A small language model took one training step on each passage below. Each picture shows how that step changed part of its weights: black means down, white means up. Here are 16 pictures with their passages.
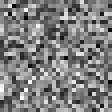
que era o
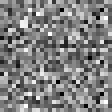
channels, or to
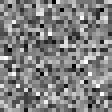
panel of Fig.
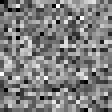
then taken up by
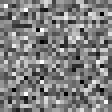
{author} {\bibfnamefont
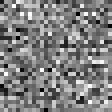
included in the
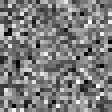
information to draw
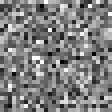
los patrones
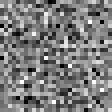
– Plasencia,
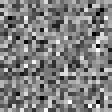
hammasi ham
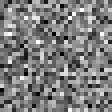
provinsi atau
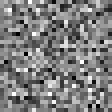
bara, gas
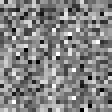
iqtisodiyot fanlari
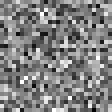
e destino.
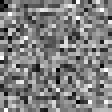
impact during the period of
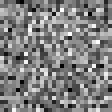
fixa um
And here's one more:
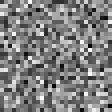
güzel ve
